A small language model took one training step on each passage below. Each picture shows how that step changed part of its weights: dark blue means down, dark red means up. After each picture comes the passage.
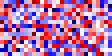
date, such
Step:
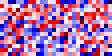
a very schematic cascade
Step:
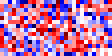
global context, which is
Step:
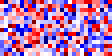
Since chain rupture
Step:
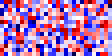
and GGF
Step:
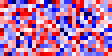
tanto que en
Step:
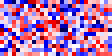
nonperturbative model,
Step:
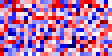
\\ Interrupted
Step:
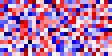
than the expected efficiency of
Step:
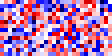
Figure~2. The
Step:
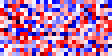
months after the
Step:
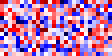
equations of motion coming
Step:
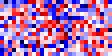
information on the statistical fluctuations
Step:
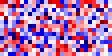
\\ Kyoto
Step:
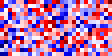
in the form of a
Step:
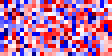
(actual, or
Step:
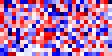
stability over the considered
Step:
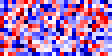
seen as Information Security
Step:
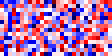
resultant cross sections are
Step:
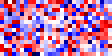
undulated interface,
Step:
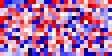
to be able to infer
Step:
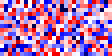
sample selection in Section
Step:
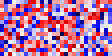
that the Hamiltonian in this
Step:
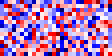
LLR values over all
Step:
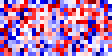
between magnetosphere bending
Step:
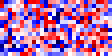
on the measured rate of
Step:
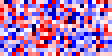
convergence tests of lattice dynamics
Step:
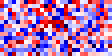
in LE regions,
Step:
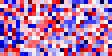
be written in the same
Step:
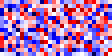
contact’’ are difficult
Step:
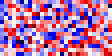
\rightarrow 0$ for
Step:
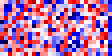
shows the calculated dependence of
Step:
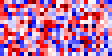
and taking into account the
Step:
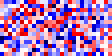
coupled nonlinear PDE's
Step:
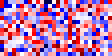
group, preventing
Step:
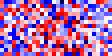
essential in determining molecular geometry
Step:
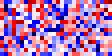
picture. The form associated
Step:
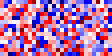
imaging with true thermal
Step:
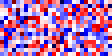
supersymmetry in four
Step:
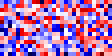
particle as far as the
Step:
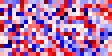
item. %from
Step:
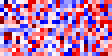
of the finite field and
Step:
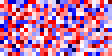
a suspended
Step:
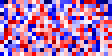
justification. Starting
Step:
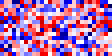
power supply for the
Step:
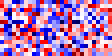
Berlin, Germany}
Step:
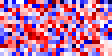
structure is very sensitive to
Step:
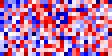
of formation and the
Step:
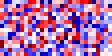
that approach one can
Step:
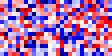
the model can not reproduce
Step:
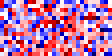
in addition to the 13
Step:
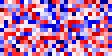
Appendix for the coincidence
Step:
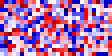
by {\em Planck},
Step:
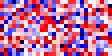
the dilaton gravity
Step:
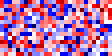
sheet. DFs
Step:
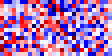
latest relativistic reflection model
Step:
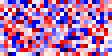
lattice parameters, while
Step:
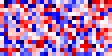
masses of the scalar meson
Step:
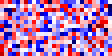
big question mark}: More
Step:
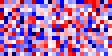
terms in higher orders,
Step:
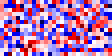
disperse quickly
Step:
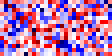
diffusivity of
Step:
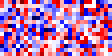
from the surface compared with
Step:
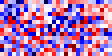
rendered at the local
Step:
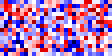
is initially given by a
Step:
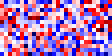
in order to further reduce
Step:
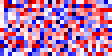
- determined mostly by the
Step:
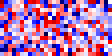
on how far up in
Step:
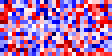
of thought to other
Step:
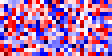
principle of charge conservation,
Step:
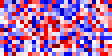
with human experts,
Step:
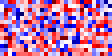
away from the near-
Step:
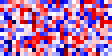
on a $\sim
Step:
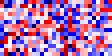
presented here show, since
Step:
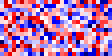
answers immediately,
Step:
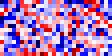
two objects labeled as
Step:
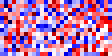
the optical depth and average
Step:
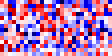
any advantage compared to quantum
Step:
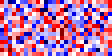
four dimensions. \item
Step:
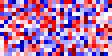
the covariance matrix, and
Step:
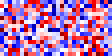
removing the small local
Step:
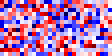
performed by introducing perturbations to
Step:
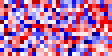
of detection to date
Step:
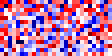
experiment, it is not
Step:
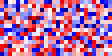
to avoid having to
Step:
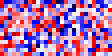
to as QED
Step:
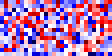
of state is $p
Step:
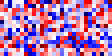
examined and maintains a
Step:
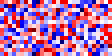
for \(a\le
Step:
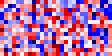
authors, year of
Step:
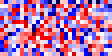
proportion of correctly
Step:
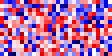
Dirac or Weyl
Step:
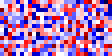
types of carbonaceous
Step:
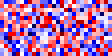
rather than $N$.
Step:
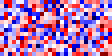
MATLAB and
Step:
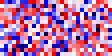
bulk superconducting channels in the
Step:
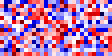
constraint, Eq.
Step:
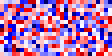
light, whereas it would
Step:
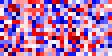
Thus, for the appropriate
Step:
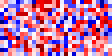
at the time of its
